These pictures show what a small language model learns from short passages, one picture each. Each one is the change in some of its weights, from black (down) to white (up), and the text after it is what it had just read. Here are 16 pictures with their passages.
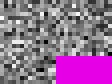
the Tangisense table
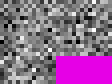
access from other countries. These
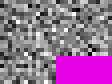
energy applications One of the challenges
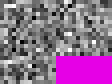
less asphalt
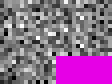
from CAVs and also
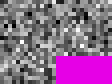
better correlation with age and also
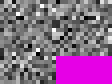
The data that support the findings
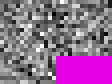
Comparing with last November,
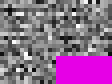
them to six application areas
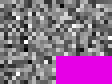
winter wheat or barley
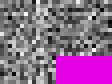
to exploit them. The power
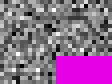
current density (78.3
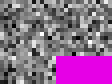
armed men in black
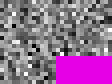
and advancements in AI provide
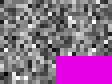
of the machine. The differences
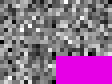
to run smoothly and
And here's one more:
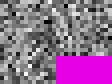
and liquidity creation.
